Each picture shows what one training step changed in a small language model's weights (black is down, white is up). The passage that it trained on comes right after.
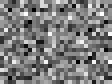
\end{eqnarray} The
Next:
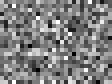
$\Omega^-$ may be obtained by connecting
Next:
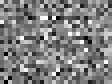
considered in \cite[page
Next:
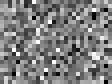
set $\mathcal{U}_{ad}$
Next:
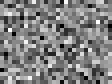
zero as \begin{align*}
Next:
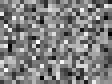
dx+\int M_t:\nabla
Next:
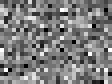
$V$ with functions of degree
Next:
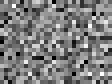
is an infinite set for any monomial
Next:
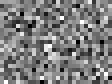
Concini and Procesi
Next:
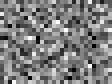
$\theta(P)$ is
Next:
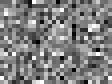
volume form $\Omega$ on
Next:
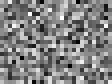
It establishes a beautiful
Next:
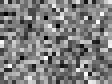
\in{\mathcal A}$. Then there
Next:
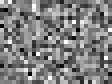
divisible by~3. Our first task
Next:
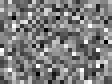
$B_{1}$ be the function
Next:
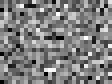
algorithm is suitable for decomposition since it is
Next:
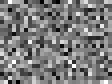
the \emph{interesting},
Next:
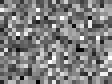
As in the previous proof, we write
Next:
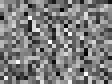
a local strong solution, near
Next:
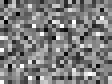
and $s_n$ for a
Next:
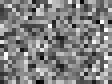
Segall and Kailath
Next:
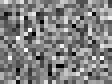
By taking $$ C := \left\{
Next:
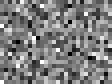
the interval $\theta \in
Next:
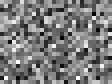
is a PN space, a mapping
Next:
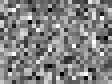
mosaic as a matrix with numerical
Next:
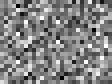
$\phi $-\textit{sectional
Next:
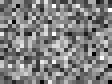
paper is to understand if this bound for
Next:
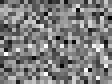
expected properties and induces a filtration on the
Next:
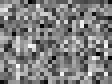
arbitrary power of complete graphs with respect to
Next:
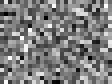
\in V \oplus V^*$}
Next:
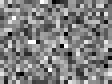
= {Published online}
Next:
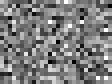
introduce the necessary preliminary material.
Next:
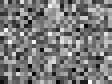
h \neq 0$ where $
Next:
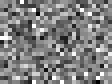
^k q$ is real and all
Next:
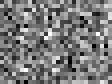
\right\rangle \qquad
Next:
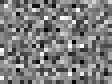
$l $ , separating
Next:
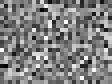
of jointly measurable processes $\left\{
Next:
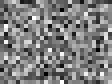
a black pixel and
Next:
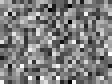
the $s$-step basis matrix generated
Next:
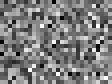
any monomial $x^a$, the
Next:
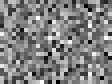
solution that never leaves $W$.}
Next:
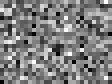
further preliminary material. Let
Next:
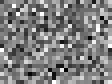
$\Vint$. Hence, by Corollary
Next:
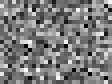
free. \end{lem}
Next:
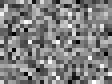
the limit $\eps \to 0$.
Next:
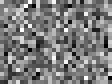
the rays $$ \left(
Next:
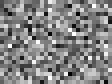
Statistical Institute, 8th
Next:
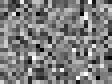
satisfies a non linear second order difference equation
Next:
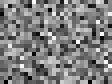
& \begin{tikzpicture}
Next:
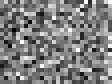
\left [ B_1 \right
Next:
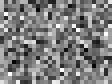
\strut \strut
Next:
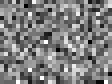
order to describe the image of
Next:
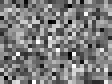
the $n$th symmetric product of
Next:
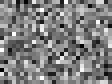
form \begin{equation}
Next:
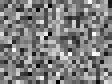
exist. So, it appears that the
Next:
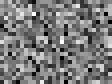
Chern class of a holomorphic line bundle
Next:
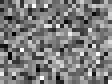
call it a \emph{square}
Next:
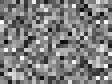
$\frac{\partial F}{\partial
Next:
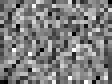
algebraic structures on vector spaces via linear transformations
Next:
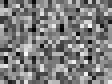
subgraph with maximum degree at most two.
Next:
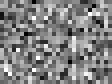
even number of edges with non-trivial
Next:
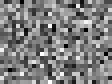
truncated Toeplitz operators
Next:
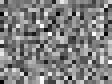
in this definition. First, any
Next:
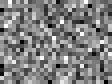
note, we show that neither absolute
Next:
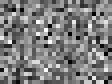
is some positive constant. Hence
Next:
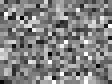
high-order discontinuous Galerkin
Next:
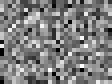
the choice of a dense subset of
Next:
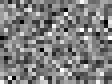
Bayesian inverses, this shows
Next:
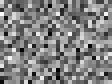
are equal. But it is easy to
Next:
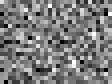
\\ &\rightarrow \Hom_{{\Cal
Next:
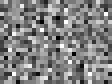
MSE expressions of estimators considered here.
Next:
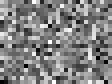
vertex set~$[t]$
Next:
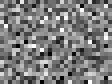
< m$ and strictly increasing for
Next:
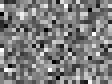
$X$. In more generality, if
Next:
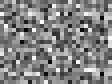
De Maerschalck and
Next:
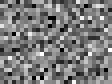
larger $a$ for the complementary
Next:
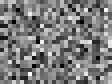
\mT$, is a contradiction.
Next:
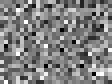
of $B$ (left) and
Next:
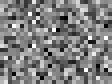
be able to model the traffic on
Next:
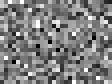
solutions to the stationary equation, appears to
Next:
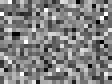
same section we prove Theorem 1. In
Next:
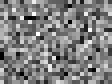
the online, non-stationary
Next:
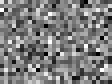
least common multiple of $\CA$ and
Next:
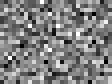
necessary. For example, at a state
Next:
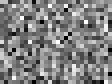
the algebra of octonions
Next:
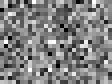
emerged as the most suitable objective
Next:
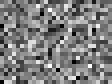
une \'equation diff\'erentielle
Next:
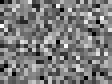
x_0, \forall
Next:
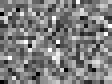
in which~(ii) holds by
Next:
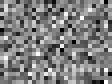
action of $C_n$ on
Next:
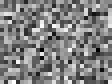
decomposition of PP6 which we now
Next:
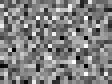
but this set is not a
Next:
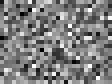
Birkhoff polytope using the
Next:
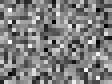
compact complex manifold $M$ while the
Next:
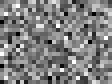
which requires not only a convergence to zero
